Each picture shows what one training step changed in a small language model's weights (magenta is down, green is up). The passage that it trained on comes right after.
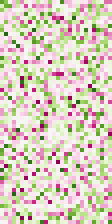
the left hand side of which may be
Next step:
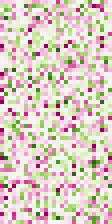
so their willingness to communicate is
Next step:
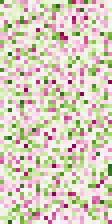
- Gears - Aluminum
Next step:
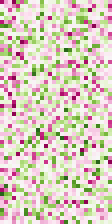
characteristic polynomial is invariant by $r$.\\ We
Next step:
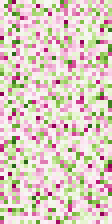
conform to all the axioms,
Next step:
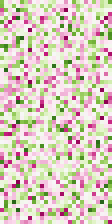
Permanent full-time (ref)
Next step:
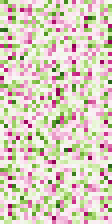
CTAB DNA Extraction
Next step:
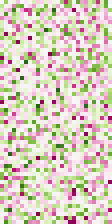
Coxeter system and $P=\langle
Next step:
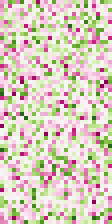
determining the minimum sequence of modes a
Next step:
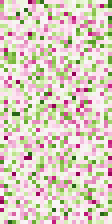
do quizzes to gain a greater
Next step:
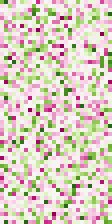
Pre-University Students
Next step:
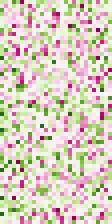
a critical analysis/thesis submitted to
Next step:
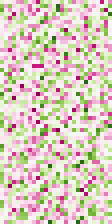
RESEARCH CASES
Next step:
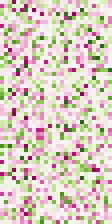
work seemed related to quantum
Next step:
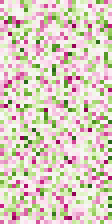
x,y\in Z $ and $
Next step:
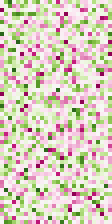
chapter 4 that adopting to the changes
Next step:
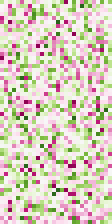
We conclude that there is $Q\in
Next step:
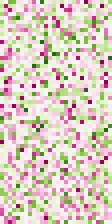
follows from (\ref{eq46}). Then
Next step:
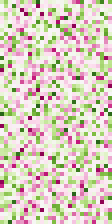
Dried bone graft substitute
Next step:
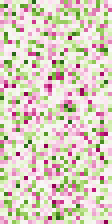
the $L^p$-generic
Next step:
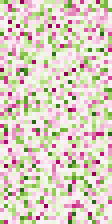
It is known that the function $\tau$ is
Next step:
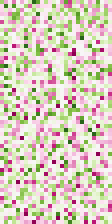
any edge of $G^{c}$ to
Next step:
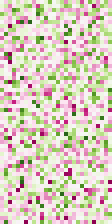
[4] and Desbois
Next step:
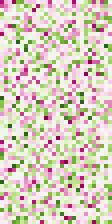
to bring transformation (Kemp and
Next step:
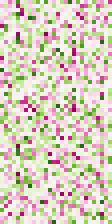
if for every compact subset $K$ of
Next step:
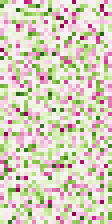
does not distinguish between different rest
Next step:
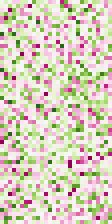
maximal type equation, thereby completing the
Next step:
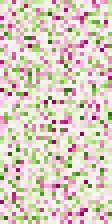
or path-following methods are standard numerical
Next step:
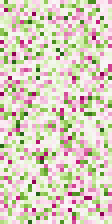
direction information for upper-frequency
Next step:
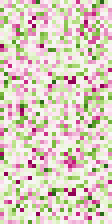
by orthogonality $$\langle
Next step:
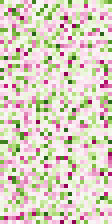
experimental period Fig. 2. Ten
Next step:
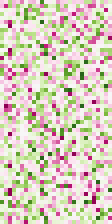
Ovsyannikov method. This
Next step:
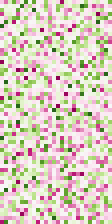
with $A^\sigma_j \in
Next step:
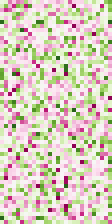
myrtle cultivars was
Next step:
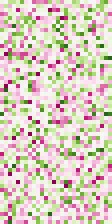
cell boundary exactly cuts and passes along
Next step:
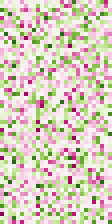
the model of SME business directory
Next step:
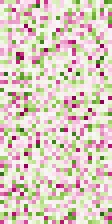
especially the technological ones. Thus,
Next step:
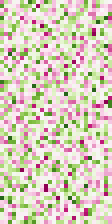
author \cite{Takamura15}.
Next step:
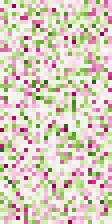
tend to achieve better math performance.
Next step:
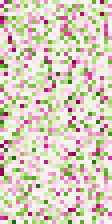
is improved by designing the energy efficient
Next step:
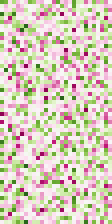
SDN (hSDN) solution
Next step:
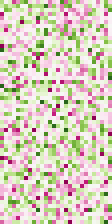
area. Convenience sampling was
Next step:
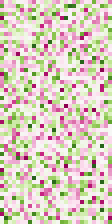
Analysis", D. Van
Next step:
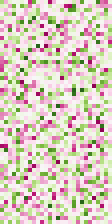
we could just observe that the union of
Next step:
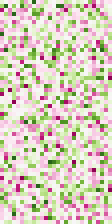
the form: \begin{gather}
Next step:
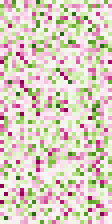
giving them enough energy to travel in the
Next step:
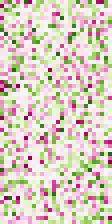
the concept of costs for obtaining an
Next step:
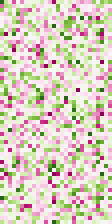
probabilities, %in particular one can
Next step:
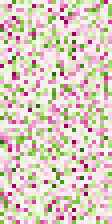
Malpartida AB, et
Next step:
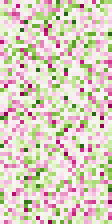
clubbed into one massive
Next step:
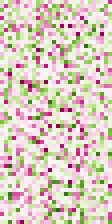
as a mandatory university access
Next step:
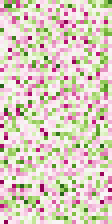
(9) \] By combining relations
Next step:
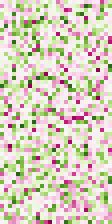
$2k -2$. In all cases,
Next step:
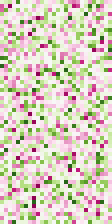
structures such as aircraft, ships and
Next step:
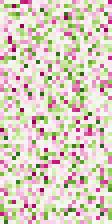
is modeled virtually by a
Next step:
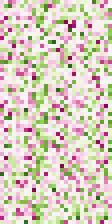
$-xx^g u \in
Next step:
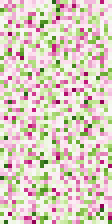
Installation process of Custom
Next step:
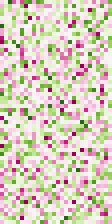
that their day in school was happier
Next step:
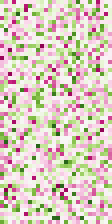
II) lines should not vary with the
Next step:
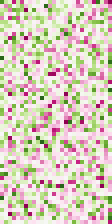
Simple addition errors were the least
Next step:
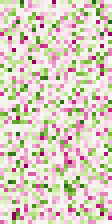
are linear moduli stacks since we can
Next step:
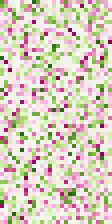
the two expressions for $p$ in
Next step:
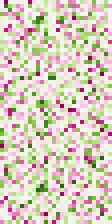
and we are done.\wqed{}
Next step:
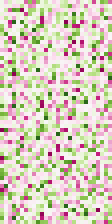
the contraction principle (see,
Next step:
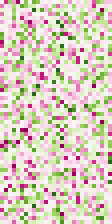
sequence $s \in T$ extending
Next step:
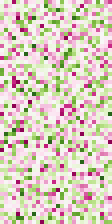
Therefore we have:\\ \begin{theo}
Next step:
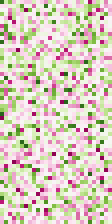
were used to analyze the data. Results
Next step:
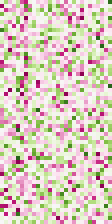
However, the blade width and
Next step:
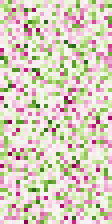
assumed shapes. The average mean
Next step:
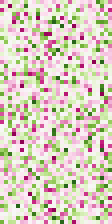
and, $x^\mu$ being SSC
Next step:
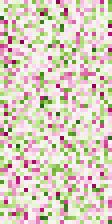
society the *mekinyah*
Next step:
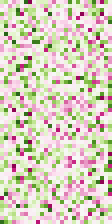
the factorization method works for polynomial functions, but
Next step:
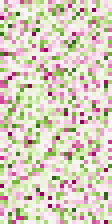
scanning efficiently in live network
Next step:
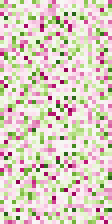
with $r=0$ we further assume that
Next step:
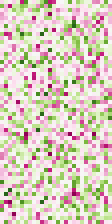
\end{equation} where $z
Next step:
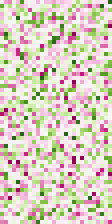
active ingredients and the
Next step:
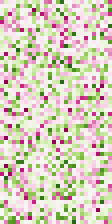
our age of rapid technological
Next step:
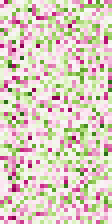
agriculture and nature conservation.
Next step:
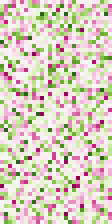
electrochemical sensors to determine substances of
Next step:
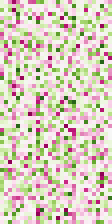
or most probably misidentified.
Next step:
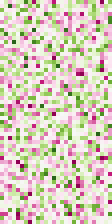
the comparisons with a classical FE
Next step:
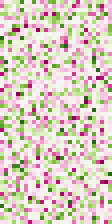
administration and repair of the
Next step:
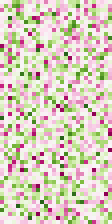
dimensions $m,n$, respectively, such
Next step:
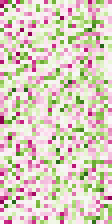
Moreover, by considering a fixed ordering of
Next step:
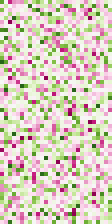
$(f_{\alpha,\beta})$ given by
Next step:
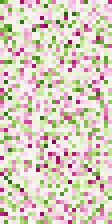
high level of achievement motivation for their
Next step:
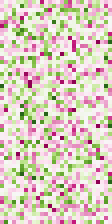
with $k\geq 1 \in
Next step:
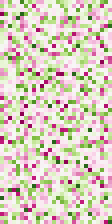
The authors of this research declare that there
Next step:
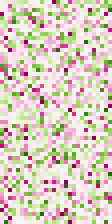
records in set partitions}, J.
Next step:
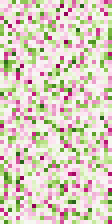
Exercise may prevent weight gain
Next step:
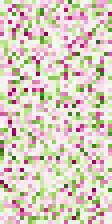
minimum stress and minimum deformation is observed in
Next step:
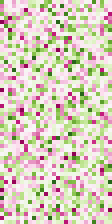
the community – Field doesn't
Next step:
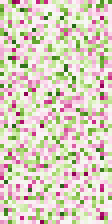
the pair may be. A mirror
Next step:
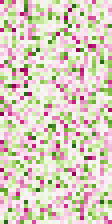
QKT-connection on
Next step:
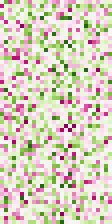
radical trachelectomy
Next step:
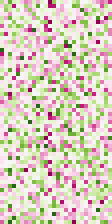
next nephrology clinic
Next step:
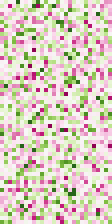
\vert $. \end{defin} A
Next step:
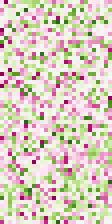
even. \item The combinatorial type of
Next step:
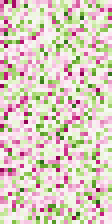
function and mercury burden in
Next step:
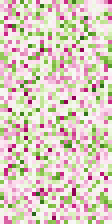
W. Bush and Obama
